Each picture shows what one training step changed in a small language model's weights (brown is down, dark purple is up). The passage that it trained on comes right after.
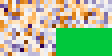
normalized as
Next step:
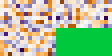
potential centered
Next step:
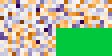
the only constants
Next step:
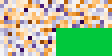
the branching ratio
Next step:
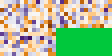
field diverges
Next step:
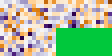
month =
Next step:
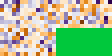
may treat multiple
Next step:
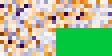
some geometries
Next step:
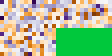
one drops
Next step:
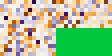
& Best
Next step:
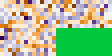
of the two
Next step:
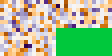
pining of
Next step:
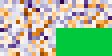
sending quantum
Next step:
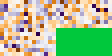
an even more
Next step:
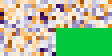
ads in other
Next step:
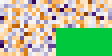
ansatz with
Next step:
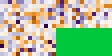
are points for which
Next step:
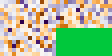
made scan by
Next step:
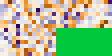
reduced density matrix
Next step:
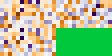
as a mix between
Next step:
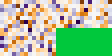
Based on their
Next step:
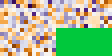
rate creation per
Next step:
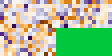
The transport mechanism is
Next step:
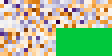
FIR}$ for
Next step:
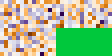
to SRT
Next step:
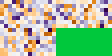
investigated it.
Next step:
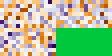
parameters, or
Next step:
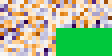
the quality of the
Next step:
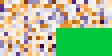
in the light of
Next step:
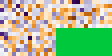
For the main results
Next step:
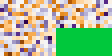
the system, where
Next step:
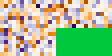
are tight.
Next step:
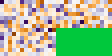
the swing in
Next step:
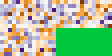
or line like
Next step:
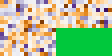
in {\bf solution
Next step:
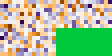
where the oscillation
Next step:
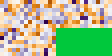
phase of the
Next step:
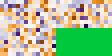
be used to embed
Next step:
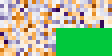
contrary to the
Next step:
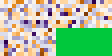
solutions to both
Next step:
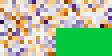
< Rand <
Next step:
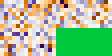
and temporal
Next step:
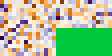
all the particles that
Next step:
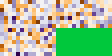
less than 80
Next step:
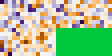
the orbital ordering
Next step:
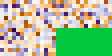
yields the angular
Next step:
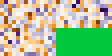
improved when the
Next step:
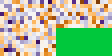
of HCN
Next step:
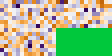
measured, can be
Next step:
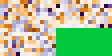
they always find some
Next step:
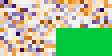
degree of similarity
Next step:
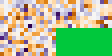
the fields is used
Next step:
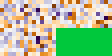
experiment is performed in
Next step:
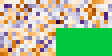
was applied to all
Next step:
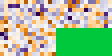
impedance due
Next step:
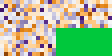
times the mass of
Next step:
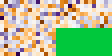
then see that these
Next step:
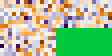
of 2D
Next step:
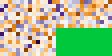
and confirm the
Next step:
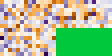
and the cluster as
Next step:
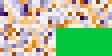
of the two particles
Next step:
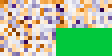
either from a single
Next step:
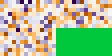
results of three experiments
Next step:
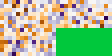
In one-dimensional
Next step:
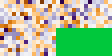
of the system
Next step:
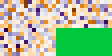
observed for the system
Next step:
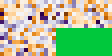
the adsorption
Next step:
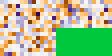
\\ \hline
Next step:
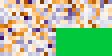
of the temperature in
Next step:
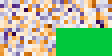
implies the operators should
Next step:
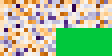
dT +
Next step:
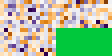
fractional luminosity and
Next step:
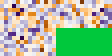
into the relationship
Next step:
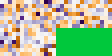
the prediction is only
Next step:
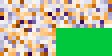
at which the dust
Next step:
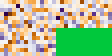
not appear in
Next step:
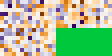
a nearby theory
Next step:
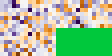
relaxation and
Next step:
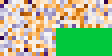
approach, the numerical
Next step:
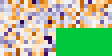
and then it also
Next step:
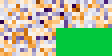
convenience we
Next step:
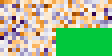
robust within the
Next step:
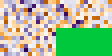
our dataset.}
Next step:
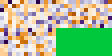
we inspect the
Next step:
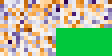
and particularly in
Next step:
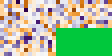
for an effective field
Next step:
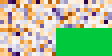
- Focus on
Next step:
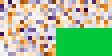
model in Section
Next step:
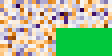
fitting could be
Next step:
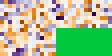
sound velocity,
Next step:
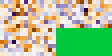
geometry $q$
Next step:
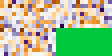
\notag \\
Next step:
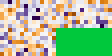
the radar
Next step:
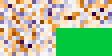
by Levy
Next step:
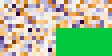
the onset of
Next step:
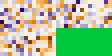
can acquire
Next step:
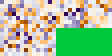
chain. The charge
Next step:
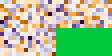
the gravitational force,
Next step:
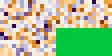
only moderately
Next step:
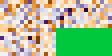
phase noise. The
